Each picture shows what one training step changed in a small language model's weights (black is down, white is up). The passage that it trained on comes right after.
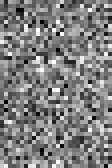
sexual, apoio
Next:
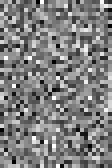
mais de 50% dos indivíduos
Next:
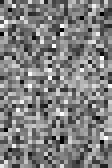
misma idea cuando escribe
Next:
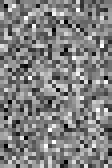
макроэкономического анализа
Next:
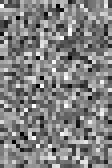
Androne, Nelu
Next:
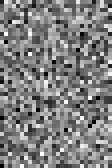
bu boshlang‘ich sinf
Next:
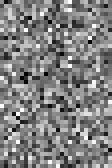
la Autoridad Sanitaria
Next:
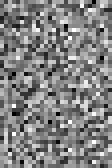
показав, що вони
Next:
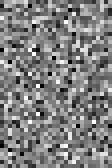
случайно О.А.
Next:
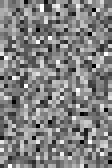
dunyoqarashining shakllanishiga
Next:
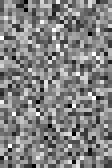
narrado, redimido y
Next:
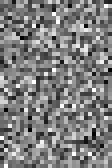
ce amintește de
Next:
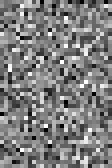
medida que aquelas práticas se
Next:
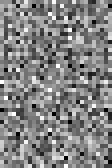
gestión y la capacitación del personal
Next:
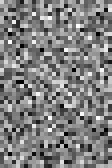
mashg'ulotlar o'yin
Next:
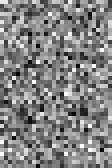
são os artigos 1618 e
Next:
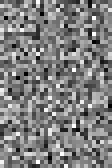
de aprendizaje cuando éstos son
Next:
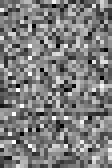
civil society. Education of the
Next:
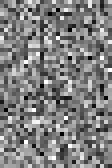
orden social y religioso, que
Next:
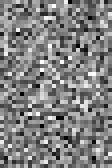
осознанно применять
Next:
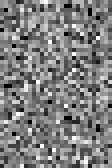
recopilada a lo
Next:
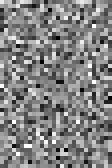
yondashuv asosida kongruentlik
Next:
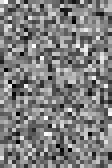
2017). Por otro lado, los
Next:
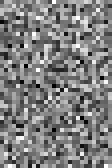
texnologiyalari, ijtimoiy tarmoqlar
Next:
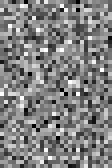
Bild passt. Das ist
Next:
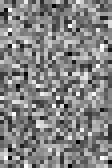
de werkwijze
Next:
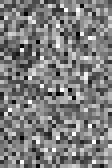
в характерах, що
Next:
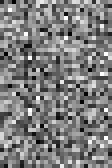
of the impact of these
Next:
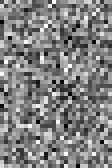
сиёсатининг позитив
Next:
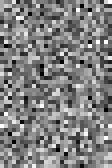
ilg'or g'oya
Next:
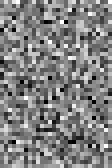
docente acorde a las
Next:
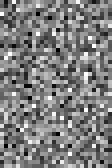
aos homens, principalmente nos
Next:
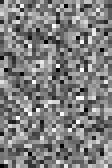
muassasalari hamda akademik
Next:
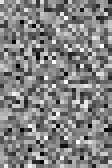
is deze regeling
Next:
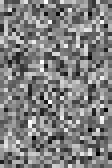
sifatini o'zgartirish va
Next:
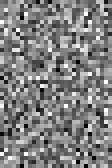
salbiy semada insonda kuch
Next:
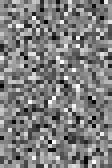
(corpo) que
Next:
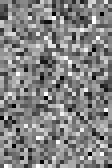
Method / Approach.**
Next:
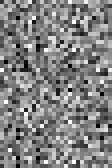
сийдик чиқишини
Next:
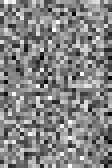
e di lavorare con le
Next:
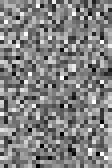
a importância e a viabilidade da
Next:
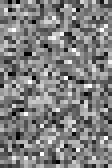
viloyatining mexanik tarkibi
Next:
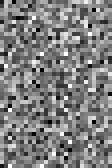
позволяющий производить и
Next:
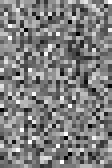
xuddi shunday xususiyatga
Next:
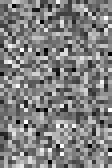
Penelitian ini menegaskan
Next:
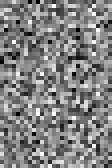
Elango, R.,
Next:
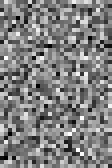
ao analisar a evolução do
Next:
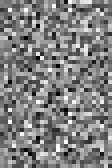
конфліктів сучасності,
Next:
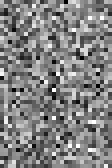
випробувань та
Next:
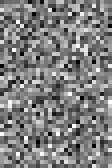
essa etapa foi elaborado também
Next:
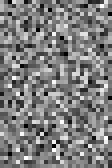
menjadi sampel dalam penelitian
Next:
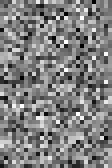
one of the problems that
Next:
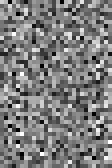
so'zi qatnashgan
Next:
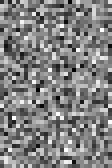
até 48 horas (2
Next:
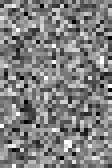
nilai purata min
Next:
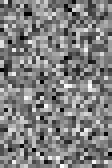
анемии среди
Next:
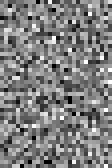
usı analiz túrinen
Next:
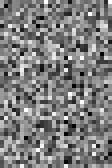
está em nossas vidas,
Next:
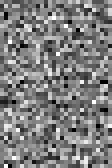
Soccer players
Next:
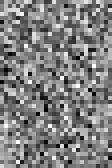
oshirish usullari, shartlari
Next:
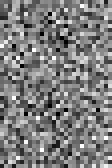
yang mudah didapat
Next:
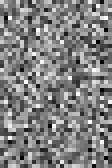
poder informal para consolidar
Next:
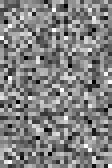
va eng yetakchi
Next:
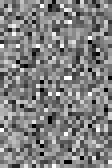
l'interaction des
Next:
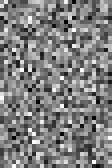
não sabia quais eram os
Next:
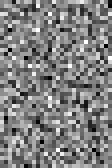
los estudios sobre comunicación e
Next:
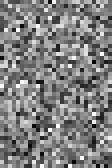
eficiente. A resistência ao
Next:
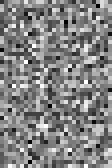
и детей» объясняются
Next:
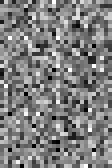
высыхания, а
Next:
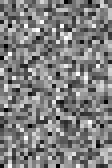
а также различные факторы,
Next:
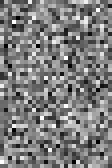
были успешно
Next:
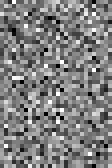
O'qituvchining yangi
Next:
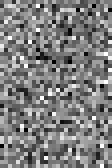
a Política Pública
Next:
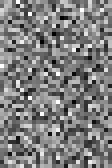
6) hududning xalqaro
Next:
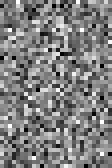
that Hatay cuisine
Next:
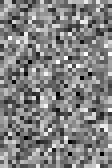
активное развитие основ личности
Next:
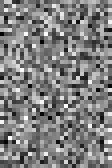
o prazo da apresentação
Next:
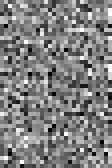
spojená s
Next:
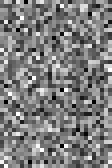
Umumiy ta’limda
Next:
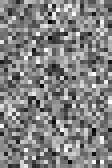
instrumen supervisi pembelajaran
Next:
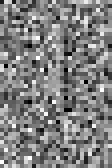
понимание значения идеологии
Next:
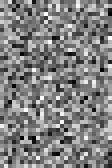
déterminants de la performance
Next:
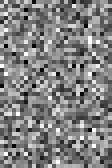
implications positives ou
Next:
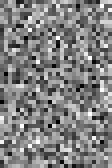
decisión fueron abogados
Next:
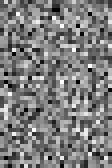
последние 3 года объемы
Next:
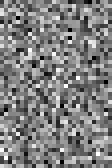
va qayta qurish instrumentlari
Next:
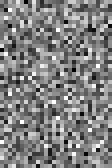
отсюда своего
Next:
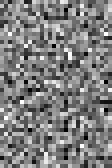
kiếm ăn
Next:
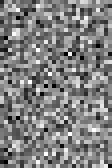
تعرف له
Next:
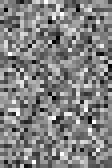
comprobada sobre el
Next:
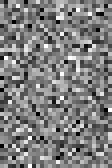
ichki bogʻliqliklarini
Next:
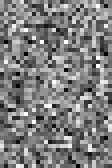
metodda chet tilni
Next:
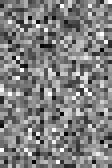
unga sadoqat,
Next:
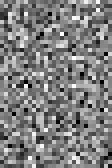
vodiysida joylashgan
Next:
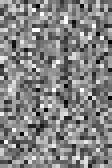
«Il linguaggio
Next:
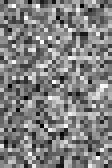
Сидите, как
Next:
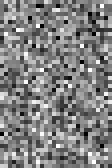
dry varieties. –
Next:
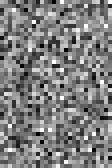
ce même critère,
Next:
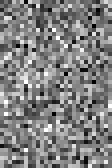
de obligación, se
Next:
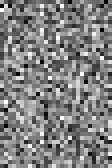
hubiera novelas
